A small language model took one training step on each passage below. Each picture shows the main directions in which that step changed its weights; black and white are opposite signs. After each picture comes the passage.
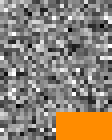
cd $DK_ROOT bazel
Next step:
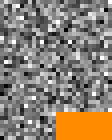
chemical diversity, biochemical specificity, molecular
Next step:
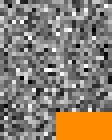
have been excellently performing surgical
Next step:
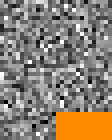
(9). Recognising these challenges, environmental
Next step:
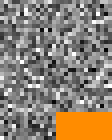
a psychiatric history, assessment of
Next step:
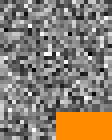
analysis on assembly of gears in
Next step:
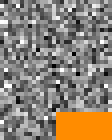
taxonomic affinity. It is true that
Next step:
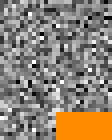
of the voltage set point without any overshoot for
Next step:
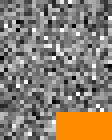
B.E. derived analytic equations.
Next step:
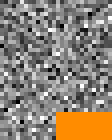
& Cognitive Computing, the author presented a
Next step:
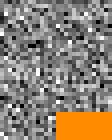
health benefits I intend to buy organic food products because
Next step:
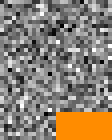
to the future from our perspective FIG. 3.
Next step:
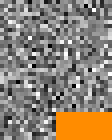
When used as replacement for cement in
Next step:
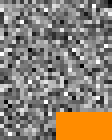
than civic engagement (Bratton &
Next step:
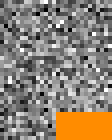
as crying, as coping strategies among content
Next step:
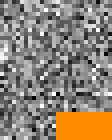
and *tail*) are nodes in the KG and
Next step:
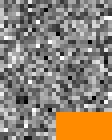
be as shown in Fig. 6. For the analysis which
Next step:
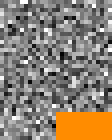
behind the submarine pipeline where
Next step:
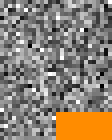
structure. Conversely, during periods of
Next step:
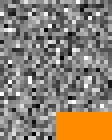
the machine adapts to the user willing and
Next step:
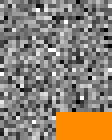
tests. The flight-by-flight loading
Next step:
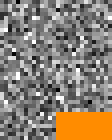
Energy Values (Joules)
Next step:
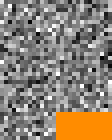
ulcer healing [5]. Argon is
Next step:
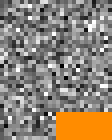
observations. My hypothesis is that the parent
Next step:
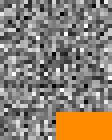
The influence of the fibre addition is best assessed by
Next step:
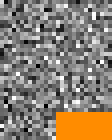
decomposition technique involving ammonium iodide
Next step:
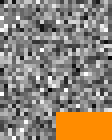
those associated with the Public Health Goal of 20
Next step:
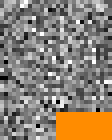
bacterium (*S. aureus*) was
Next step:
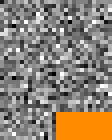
and wildfire frequency in coastal sage
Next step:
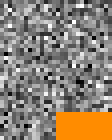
facilitates the Cu reducibility and metallic
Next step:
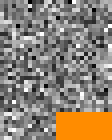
This study used quantitative methods to analyze the validity
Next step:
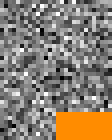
to improve the workers capacity and efficiency leading to higher
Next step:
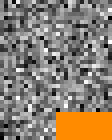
discusses opportunities and threats of adopting Wasm
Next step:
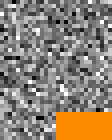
enhanced and expanded. These elements should support the
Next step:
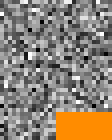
aircraft). In studying the current condition and
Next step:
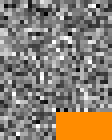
filament Tensile property of fresh
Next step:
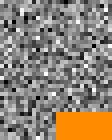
the participants' scores obtained from the perceived service scale of
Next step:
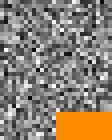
Face Detection (Section 2.4)
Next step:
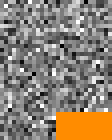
the study. The collection of data started after the
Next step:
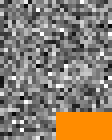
literature? Yes Is the study design appropriate and is the work
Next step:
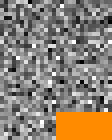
on four factors: School Environment, Learning
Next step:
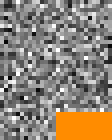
requirements of broilers by the National Research
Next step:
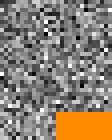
educational background. Among the respondents only
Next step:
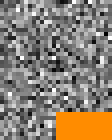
EXPERIMENTAL AND
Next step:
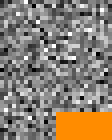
research participants provided informed consent for publication of the
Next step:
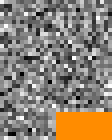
Division (NSTD) and was responsible for
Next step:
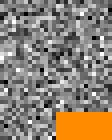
millions of individuals who suffer from
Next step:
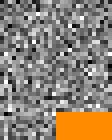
define her parents; but she may not
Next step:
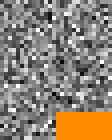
a neural network," *International Journal of
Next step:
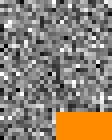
M. Dieckmann, A.
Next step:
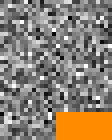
and contributed to the writing of the original draft
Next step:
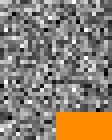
full manual classification is impractical and limited to sampling
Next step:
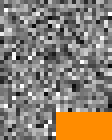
need for businesses to adopt sustainable practices, and
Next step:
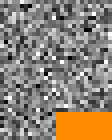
the merge benchmark suite, you
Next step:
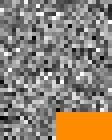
genre in the fantastic and go beyond
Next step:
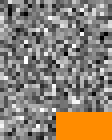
resulting anatomical abnormalities and
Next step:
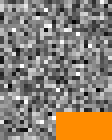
victims to have knowledge and skills as regards
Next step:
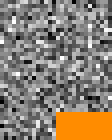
architecture, the determination of each of these importance levels
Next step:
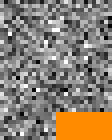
maintaining feedback procedures aiming at continuous monitoring of
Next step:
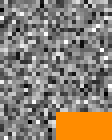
subjective measurements from correlation coefficients, which show
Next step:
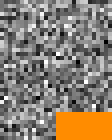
shows a numerical and graphical presentation of
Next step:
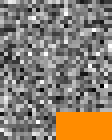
of assets is low compared to the resulting income
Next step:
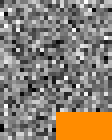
terms. Specifically, it achieves improvements greater than
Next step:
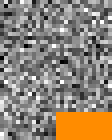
by the 8th week for both groups, with a
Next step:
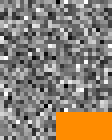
format. - Use the exact words from other
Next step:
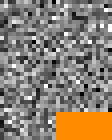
education are tolerance, respect for diversity, the ability
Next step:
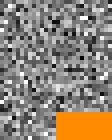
Dawn CARNES School of Health
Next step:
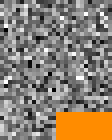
New York Academic. - Brate,
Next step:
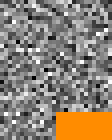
aim that MSMEs can enter digital platforms
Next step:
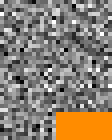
the other hand as teachers playing a prominent role
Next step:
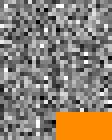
and the data analysis methods: 1. What is the
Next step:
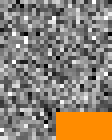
say V is coordinate sum dominant if
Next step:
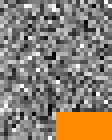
scheme a screen is used (number 4 in
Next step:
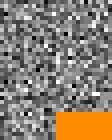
with wet cloth because of reaction to form a weak
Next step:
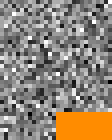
*Pm2*, located at the beginning of
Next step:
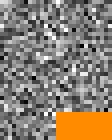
period. We examine the short-run effects as
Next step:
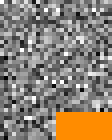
educational activity; tactical, corresponding to
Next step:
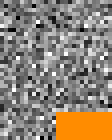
of rice seeds. At the end of the
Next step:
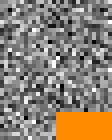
[22] in the case of a base station.
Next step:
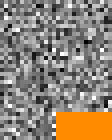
the permeability field [Ebrahimi
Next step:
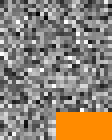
1, 1]$. Henceforth, we will
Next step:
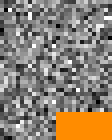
methods for computing such kinds of problems: the
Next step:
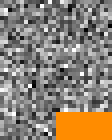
code documenter needs a break. - As the
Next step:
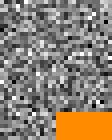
of each discrete point is mapped using the
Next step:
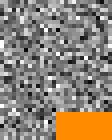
endeavour to be a prophetic sign needs
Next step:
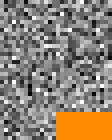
and adaptive content. Currently, Moodle
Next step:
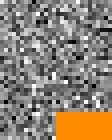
strategies DATABASE NAME,
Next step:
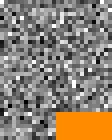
secondary education, 30.1%. The predominance
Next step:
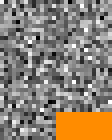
M Haase² and Reginald W
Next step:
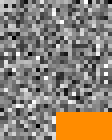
UWOT was used in the next stage of the study
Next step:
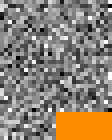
impairments during major depressive episodes and
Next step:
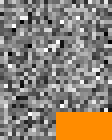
to convert to PJ. 11.
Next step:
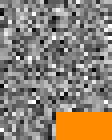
this article supports the proposition that there are many
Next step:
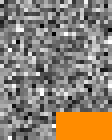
its limbs tucked underneath. The
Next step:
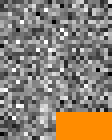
layout that guarantees easy browsing through the
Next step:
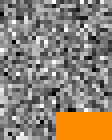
compounds and fiber so they have the potential to be used
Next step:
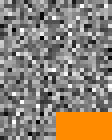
underlying neurophysiology. 18
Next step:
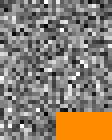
improvement central to competence development. Learner
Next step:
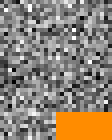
VALVE and MAHJONG:
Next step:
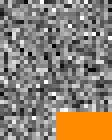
to a) information about the research process that generated the
